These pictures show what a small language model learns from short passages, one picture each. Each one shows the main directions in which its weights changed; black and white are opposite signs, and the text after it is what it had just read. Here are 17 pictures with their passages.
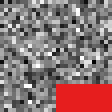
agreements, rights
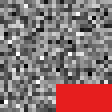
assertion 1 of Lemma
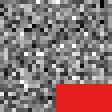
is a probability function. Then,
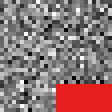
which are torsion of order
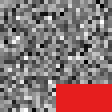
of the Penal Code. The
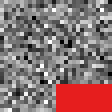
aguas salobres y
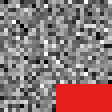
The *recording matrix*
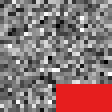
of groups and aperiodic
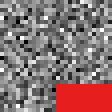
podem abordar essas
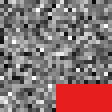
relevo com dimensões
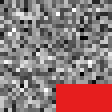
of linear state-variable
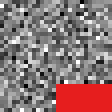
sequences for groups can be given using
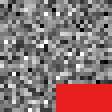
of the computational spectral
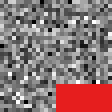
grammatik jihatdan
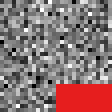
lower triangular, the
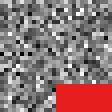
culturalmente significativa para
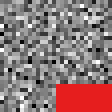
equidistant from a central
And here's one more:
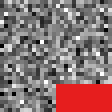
em sociedade com o
